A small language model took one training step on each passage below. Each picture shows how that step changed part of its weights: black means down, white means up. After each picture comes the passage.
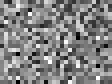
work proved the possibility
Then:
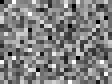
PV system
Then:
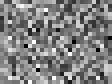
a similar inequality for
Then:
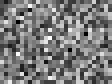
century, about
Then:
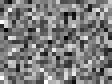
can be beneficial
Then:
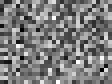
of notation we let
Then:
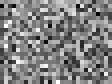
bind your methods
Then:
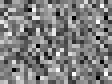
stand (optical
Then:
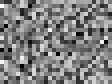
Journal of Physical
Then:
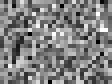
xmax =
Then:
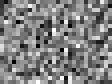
centred Gaussian process
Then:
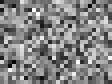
falls into the
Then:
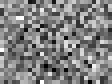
Additionally, we define
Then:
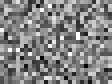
established that generally
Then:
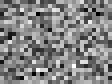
80s after
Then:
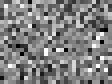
the patches
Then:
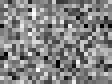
visual functions in
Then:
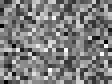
of the classical
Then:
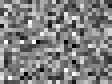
it follows that
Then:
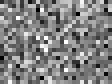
$. It has a
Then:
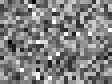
root in modulus
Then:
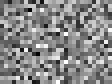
count and the other
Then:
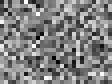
summation technique
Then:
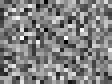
reinforcement at
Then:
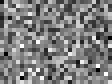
pulse design however
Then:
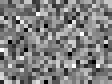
links, we should
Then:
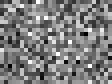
with the lowest values
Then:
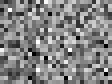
used in the rest
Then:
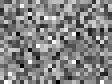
overview of the
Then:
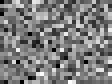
and experimental studies of
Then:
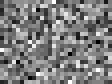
information of Mae
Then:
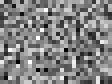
no infinite backward
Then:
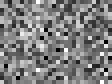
to the surface
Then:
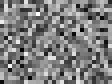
integral part of the
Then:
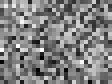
In particular, cases
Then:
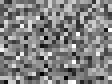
not give strong evidence
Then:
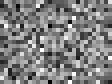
relevant for you?
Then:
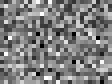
atoms have not
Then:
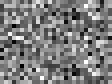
$m$ which
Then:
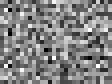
varied key parameters
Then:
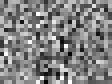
lockdown in
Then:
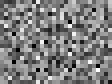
legal body -
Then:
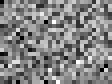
function of spectral
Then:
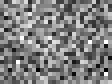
their concern.
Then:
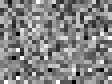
to the metadata enables
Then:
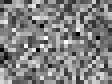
is probably a
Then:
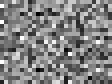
RecA gene.
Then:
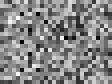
Review Report
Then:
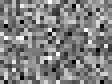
over $\Omega$,
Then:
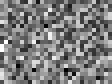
follows, we will
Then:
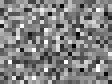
experienced high work
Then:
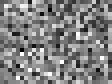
Apart from those
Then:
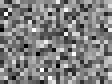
they are correct and
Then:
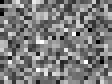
and support for all
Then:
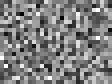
multiplication by $(1
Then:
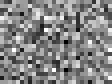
defined automatically.
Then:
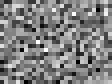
growth via regulation
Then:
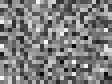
to recognize and
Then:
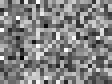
paths available to
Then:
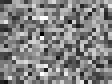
author is a
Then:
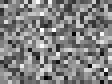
at the point
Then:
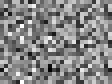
minimum cost. An
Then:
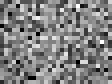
decoding of
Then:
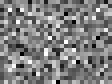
from batch
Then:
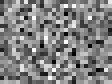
procedure. This study
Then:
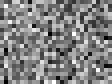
the UE performance
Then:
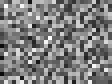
the most frequently
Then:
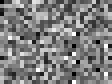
and improving accuracy in
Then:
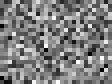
of Service
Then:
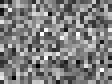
due to factors such
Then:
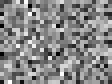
generalized Chen's
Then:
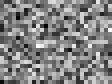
general geological and
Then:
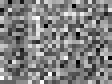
considered to analyze the
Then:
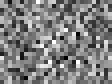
to think of a
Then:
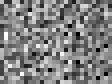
study revealed the existence
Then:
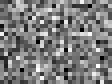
specific surgical
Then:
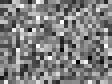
with extracts
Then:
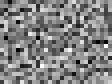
conducting economic activity
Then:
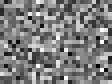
on the derived category
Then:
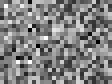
the bulk alloy
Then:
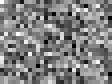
\infty$, we
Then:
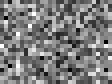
one matter or notion
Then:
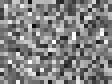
the output.
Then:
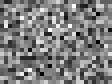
progression in both
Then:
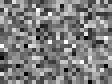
above theorem, and
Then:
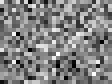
vertices of the
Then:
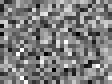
could say, this
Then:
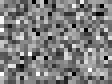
`prime') with
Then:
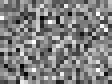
maximum eigenvalue). The
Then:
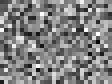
indicated wear for both
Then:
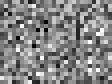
minimum distance from the
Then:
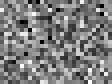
A(\cdot +
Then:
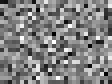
innovation. The following
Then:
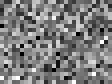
of graphs it represents
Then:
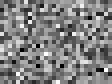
findings, this strategy
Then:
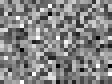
been described to determine
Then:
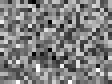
viewed as
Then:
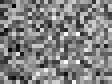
daily oral
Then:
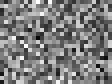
at grips
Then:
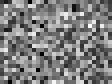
is Baire class
